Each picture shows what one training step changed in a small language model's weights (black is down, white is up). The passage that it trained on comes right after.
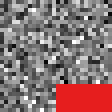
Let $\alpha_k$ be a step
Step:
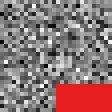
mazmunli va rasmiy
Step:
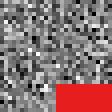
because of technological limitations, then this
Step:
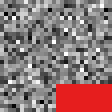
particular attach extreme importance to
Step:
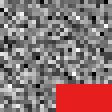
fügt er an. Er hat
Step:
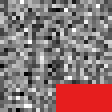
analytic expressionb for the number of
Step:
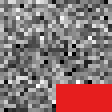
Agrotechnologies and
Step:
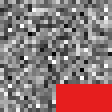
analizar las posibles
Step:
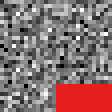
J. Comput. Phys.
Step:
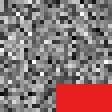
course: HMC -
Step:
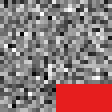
significant class of self-similar measures
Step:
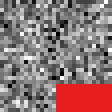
$X$ is a CIS
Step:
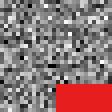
xotin qizlar uchun
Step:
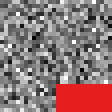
el tema analizado, siendo
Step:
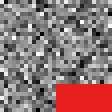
физическим развитием и
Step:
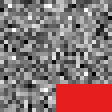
eterogenee. Si
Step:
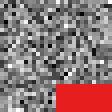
can sleep their way up the
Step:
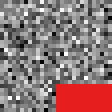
used as a form of knowledge representations
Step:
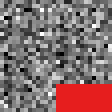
був ключовим у
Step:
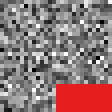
changes in the financial situation of local
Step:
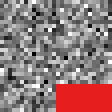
lemma about a subalgebra of
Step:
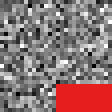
va xarajatlarining
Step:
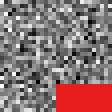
бўлмадинг, Бир
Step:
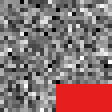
showed cellular smears composed
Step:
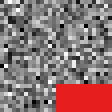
obtaining year round, • no
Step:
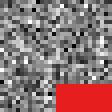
Original Article Volume
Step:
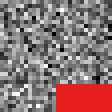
position and then a jump
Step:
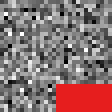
6 Bhatti et al.
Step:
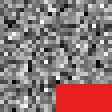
to each user. ACO
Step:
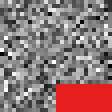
a mobile user is associated with the
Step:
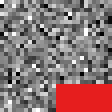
Analysis has been used to analyze
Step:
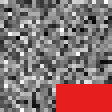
sobre la advertencia, que se
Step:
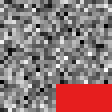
algoritmlari tizimlarning
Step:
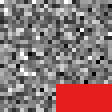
stability. Numerical experiments
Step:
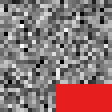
– inson salomatligini
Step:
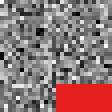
washed with ethanol,
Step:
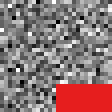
pescador, a renda e
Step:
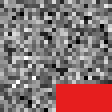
além de alterações que
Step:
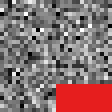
Mean diameter 312 nm
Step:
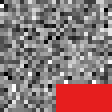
above in the Case Study.
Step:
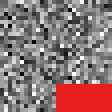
constant $% C $ (depending
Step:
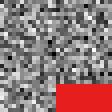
seguinte a seguir,
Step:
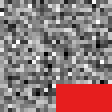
anggaran alokasi dana
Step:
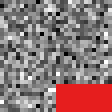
researcher talking with a
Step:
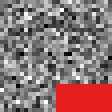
significance, rhetoric*
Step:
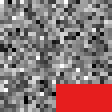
mais a vida social como um
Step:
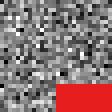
o'zlaricha oldindan
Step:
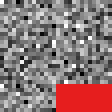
cambios producidos por un
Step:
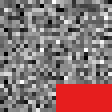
roles make these years the most costly
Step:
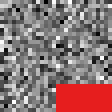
the programme like the University of
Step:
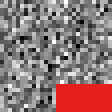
transformations in a chinese
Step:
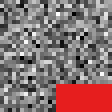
punt: J. Mol:
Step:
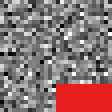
inclusion. They were informed
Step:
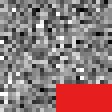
очень редких
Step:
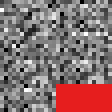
THE USE OF
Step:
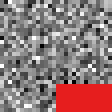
A análise será realizada
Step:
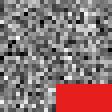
and since the proof is simple with the properties
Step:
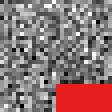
properties of sets and abelian groups
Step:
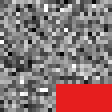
Parasect, Shroomish,
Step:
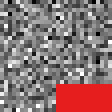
to an unknown virus.
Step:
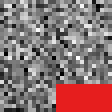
$\bbv^t$ and
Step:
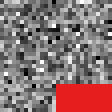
mode is retained in the
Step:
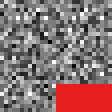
the different planetary systems given in
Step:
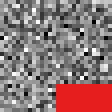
physical sliders (on a
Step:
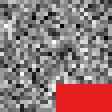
activity along the snow-free
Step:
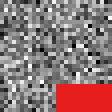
likely to suit in the local
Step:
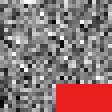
$\partial U$ is the boundary in
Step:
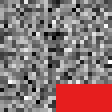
planning should identify the key performance
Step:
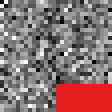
лимфомой ($p >
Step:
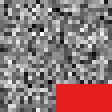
we can determine the restriction of
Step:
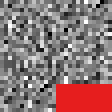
a family. The family is found by
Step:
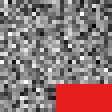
in excellent agreement.
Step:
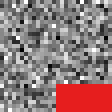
proof proceeds in several main
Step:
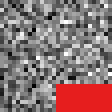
L^* = L_\Gamma\cup
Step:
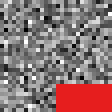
Phänomen oder Problem wird von
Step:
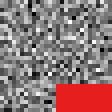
main function is to locate,
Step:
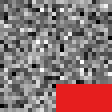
implies that $\dot{p}=0$
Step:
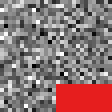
while incentive-based pay
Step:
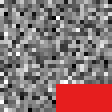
*Вища освіта
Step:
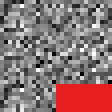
заброшены и
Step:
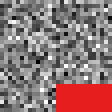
generally expressed satisfaction with the
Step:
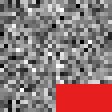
Bularning zahirida,
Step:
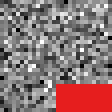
governing parameters of the CaL
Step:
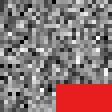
werden die Früchte von
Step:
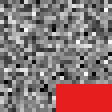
than unimodal methods. This
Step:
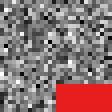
of upbringing. The impact of
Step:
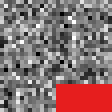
в экономике,
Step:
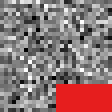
gear contact, which is
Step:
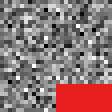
\in R^d, t\in
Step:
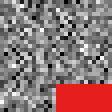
added value of such systems in terms of
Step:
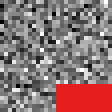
families of counterexamples
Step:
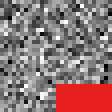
extensions of degree $8$ resp.
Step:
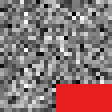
is that \emph {least (and
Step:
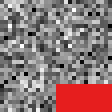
in the case of cost prohibition
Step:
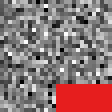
inspired by Swin 2D
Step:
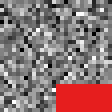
a psychometric approach assessed the
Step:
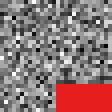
be a mutually independent random function
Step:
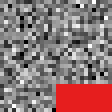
fikricha, insonni
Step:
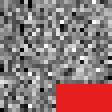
is but a pictorial representation
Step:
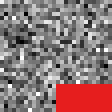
en droit marocain
